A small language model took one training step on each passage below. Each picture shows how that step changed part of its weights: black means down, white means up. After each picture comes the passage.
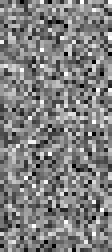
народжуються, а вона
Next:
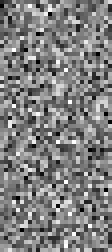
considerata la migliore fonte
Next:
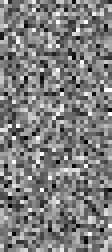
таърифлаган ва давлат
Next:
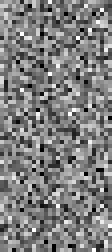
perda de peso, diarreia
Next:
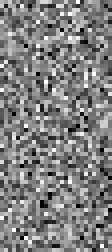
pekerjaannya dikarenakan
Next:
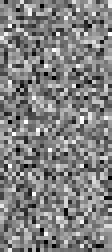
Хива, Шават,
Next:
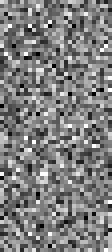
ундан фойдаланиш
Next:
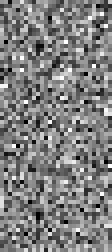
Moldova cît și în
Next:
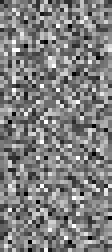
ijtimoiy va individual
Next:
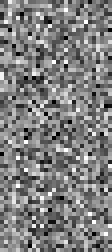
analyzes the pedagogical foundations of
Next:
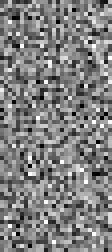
algoritmos hace posible
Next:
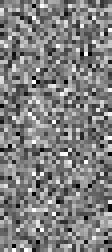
терапевтичної функції
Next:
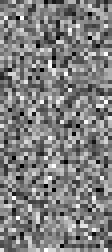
накопление опыта,
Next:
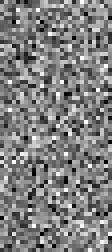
qilinish jarayoni namuna
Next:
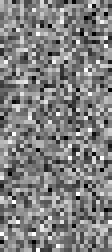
L'Ateneo promuove
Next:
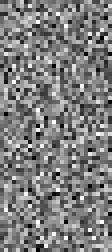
"Rus kompaniyasi"
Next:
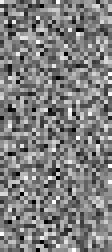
El monitoreo de valores de
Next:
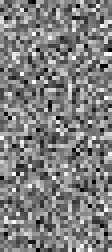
Sellyuloza tabiatda
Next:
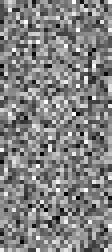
Мирзаев Рахматулла
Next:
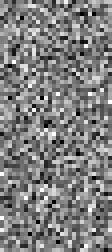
Рис. 7) є свідченням
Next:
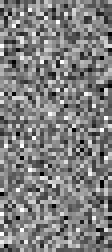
xususiyatlarini aniqlashda muhim
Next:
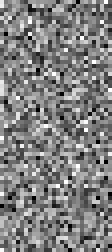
e prevenção. Durante a
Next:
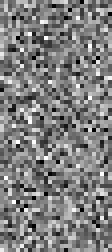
penghubung di atas. Di
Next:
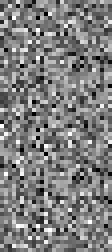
adabiyotida Popova
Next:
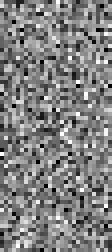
dos 6P's: Produto,
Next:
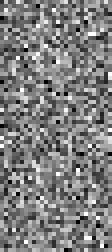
gegen die Ausbreitung der
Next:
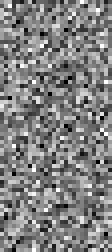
aula. En virtud de lo
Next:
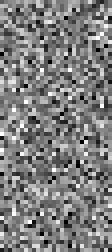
renal en las que se encuentra
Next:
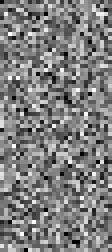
ainsi que les conclusions de
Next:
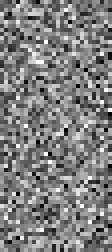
Raqamli texnologiyalar yordamida
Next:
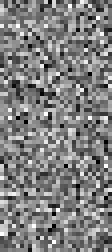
historia. Reflexión:
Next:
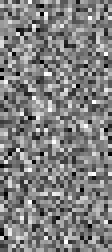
Підвидом даного типу
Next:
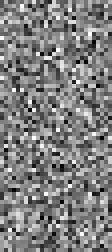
alimentar el sueño y su
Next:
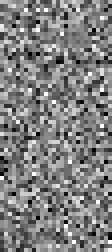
den Zement eingesetzt.
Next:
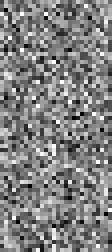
bu esa ularni boshqarishni
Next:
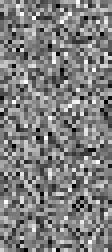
chekka hududlarda
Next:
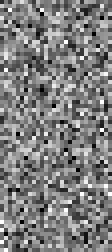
yaǵnıy xalıq
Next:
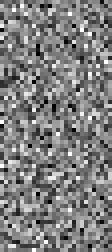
en de resultaten, welke
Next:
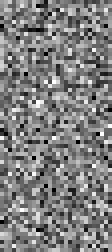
o más partidos en un sistema,
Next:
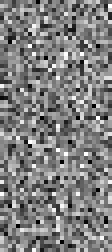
operational-search activities
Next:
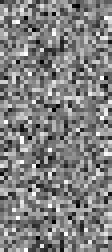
dengan tujuan penelitian.
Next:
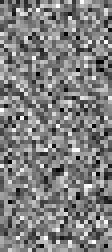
biri ustun bo‘lishi
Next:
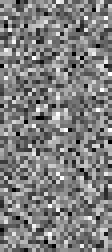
мувофиқ бўлиб, бу
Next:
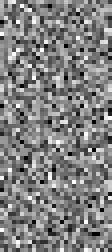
предпосылок для такого
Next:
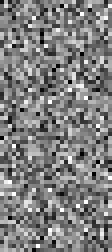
a aquella mar iban a
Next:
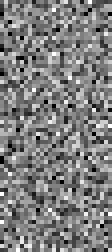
do processo de produção, mas
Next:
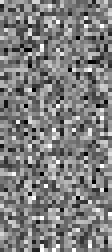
lijken na de schepping van
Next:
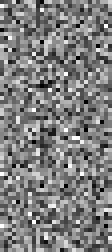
toplumsal grupların bu
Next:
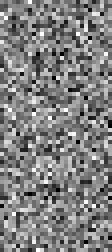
підтипу АФЛА
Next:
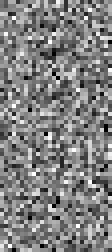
mundo. Lembrou-me do
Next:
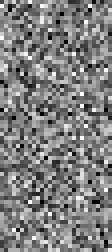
Beschreibungen, Notizen;
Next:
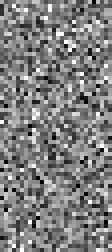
bersaing. Selain hal
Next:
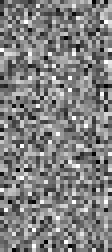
equipe reflexiva, pode
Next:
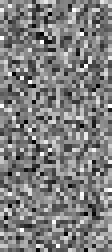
în viața de zi cu
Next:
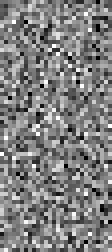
ótedi. «Qırıq
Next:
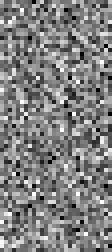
uni baholash va boshqarish
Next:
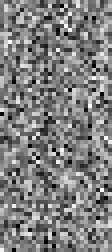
estresse hídrico,
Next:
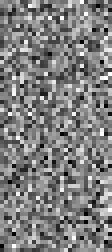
da baixa disponibilidade,
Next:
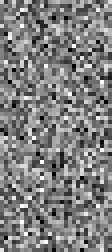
holati, shu jumladan
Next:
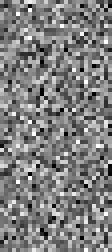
: непосредственный. 2.
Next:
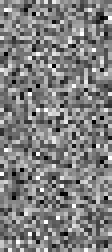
значение напряжения
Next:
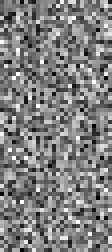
e faz adaptações de médio
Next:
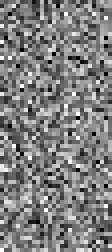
a dar la eficiencia cuántica de
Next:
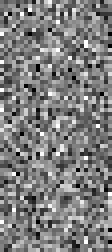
Muhokama (Discussion)
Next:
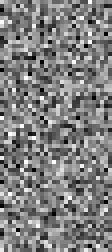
na maaaring suportahan
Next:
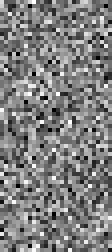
hypoacidity. When
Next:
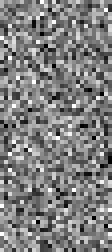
CIDSE, Centro de
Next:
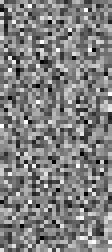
santé de l'activité
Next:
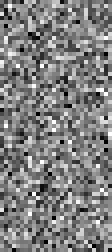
(respectivement, aggrave)
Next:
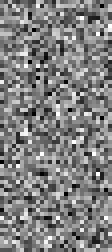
kaum memiliki tetua yang
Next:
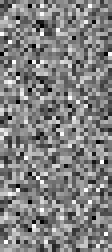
gelaten, aangezien
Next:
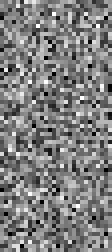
шлях, Кальмиусский
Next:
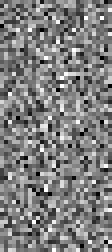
tarixiy eksponatlar va
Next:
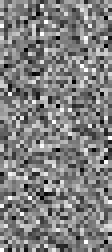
Behbudiy va uning tarixiy
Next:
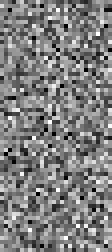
Estado, em dezembro de
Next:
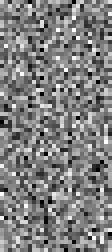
masyarakat di wilayah
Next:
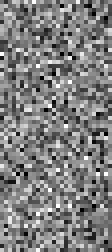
Namun terdapat beberapa
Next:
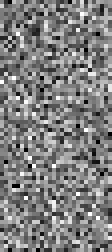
vositalarni tanlash bilan
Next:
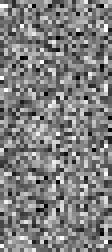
святиня Харкова.....
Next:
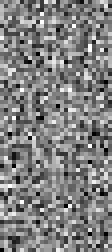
fue de 22.5 °C de
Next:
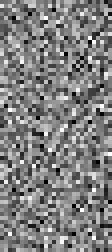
tarbiyalashda muhim omil
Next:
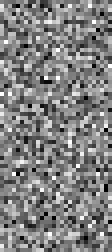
Serrano, D. J., &
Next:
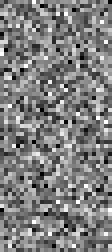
Sinne, sondern um eine
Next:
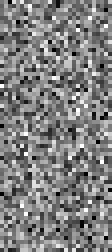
esa gektaridan 260
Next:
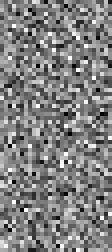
patrimônio em nível
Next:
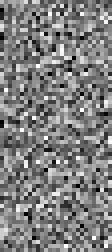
navbatida bunday*
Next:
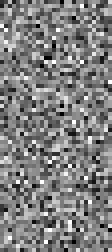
zastosowania dwóch
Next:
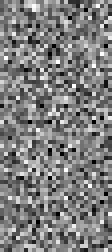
викладача зумовлене
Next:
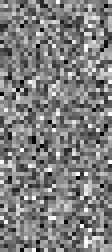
“Bişkek Türk
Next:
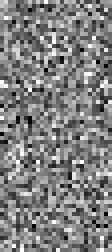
vaxt ayırır. Süni
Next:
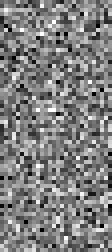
предисловием В.А.
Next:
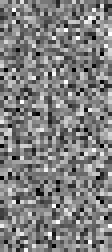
menos impactantes (página
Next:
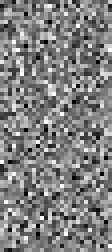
ijodiy fikrlash,
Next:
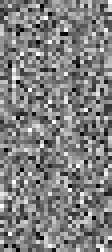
Selanjutnya adalah
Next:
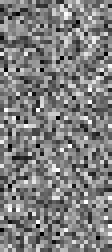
⁸³Tales como *verdad
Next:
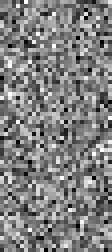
глядачем підвищує
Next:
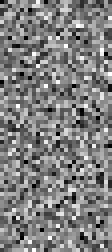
anabaptistă din Vințu
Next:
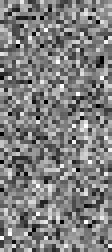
Руки лікували так, як
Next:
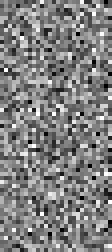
та самим музеям.
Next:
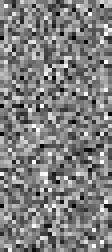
қўрқитиш ёки
